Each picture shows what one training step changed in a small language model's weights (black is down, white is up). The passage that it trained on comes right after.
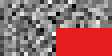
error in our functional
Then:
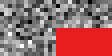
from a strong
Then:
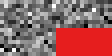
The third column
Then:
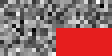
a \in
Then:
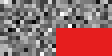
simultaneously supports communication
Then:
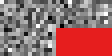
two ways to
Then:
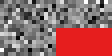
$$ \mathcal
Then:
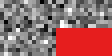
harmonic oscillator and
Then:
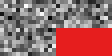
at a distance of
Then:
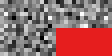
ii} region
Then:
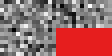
Byczuk and
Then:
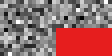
it is {\em
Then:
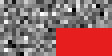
times, see
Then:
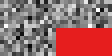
$C$ invariant
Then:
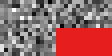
Note also that
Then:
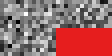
the initial 7
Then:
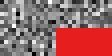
family of nonlocal
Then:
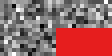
around magnetic OB
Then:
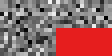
3D than in
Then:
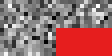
for mapping tori
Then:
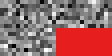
infinite space only)
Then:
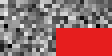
the intermediate curling
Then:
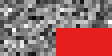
k}$ is an
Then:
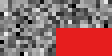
into one as in
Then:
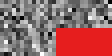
constant at infinity.
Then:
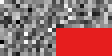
that the grid states
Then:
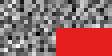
have $\det
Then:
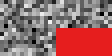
to a cycle of
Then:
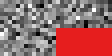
The last block of
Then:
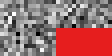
every compact subset of
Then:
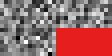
on the kernel
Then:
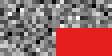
natural generalisation of
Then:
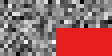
problems. In
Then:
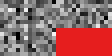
group is defined to
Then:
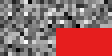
initial conditions, corresponding
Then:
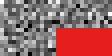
correlation} In the
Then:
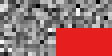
synthesis of
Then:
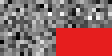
scaled in order
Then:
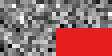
support the main
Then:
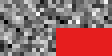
the second harmonic.
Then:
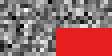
the technique,
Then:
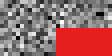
shall characterize finite
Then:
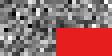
and ice cores
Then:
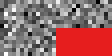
finite signed random
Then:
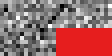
Ozawa because
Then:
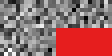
$TM$ have
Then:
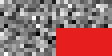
maximum response of the
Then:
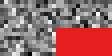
sequentially continuous functor
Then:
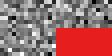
because the only structure
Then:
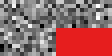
examined the
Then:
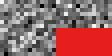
preliminary definitions
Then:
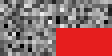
to have the value
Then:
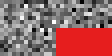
\item If
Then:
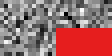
K3 surfaces,
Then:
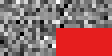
eprint =
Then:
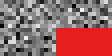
can be found in
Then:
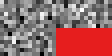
so these results should
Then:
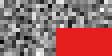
fluctuations in the number
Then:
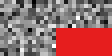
a direct application of
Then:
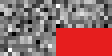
from Very
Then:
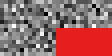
Finite size
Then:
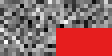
routing into one
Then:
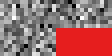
which have been taken
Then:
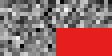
and then uses the
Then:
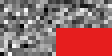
queue, it
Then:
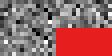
Riemannian metric on
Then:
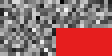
and narrow free
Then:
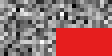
subject to the constraint
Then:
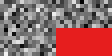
et al.
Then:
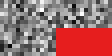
the predicted output of
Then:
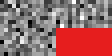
take nested
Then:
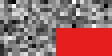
experiments is consistent with
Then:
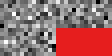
higher time derivatives can
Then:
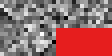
the essential parameters for
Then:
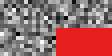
the action of
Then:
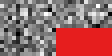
as illustrated for
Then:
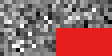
The longitudinal
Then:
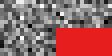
recent analysis by van
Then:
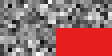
cone jet algorithm are
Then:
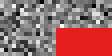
robustness of
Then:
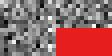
massive MIMO system
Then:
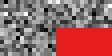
edge zone 4
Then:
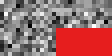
the expectation operators are
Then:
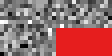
for it, such
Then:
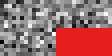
since an operad
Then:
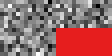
are equivalent:
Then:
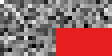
first one is the
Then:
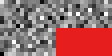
One can consider
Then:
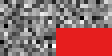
to other controlling
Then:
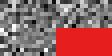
we only visualized
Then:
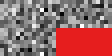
Let $L$
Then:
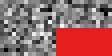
contribution of the continuum
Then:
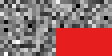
one. It implies
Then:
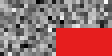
then it is possible
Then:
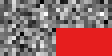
cartesian and
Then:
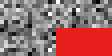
going to apply
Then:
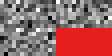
The distance dependence of
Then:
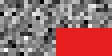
be carried out,
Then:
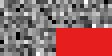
variation in time
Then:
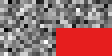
mechanism and assume
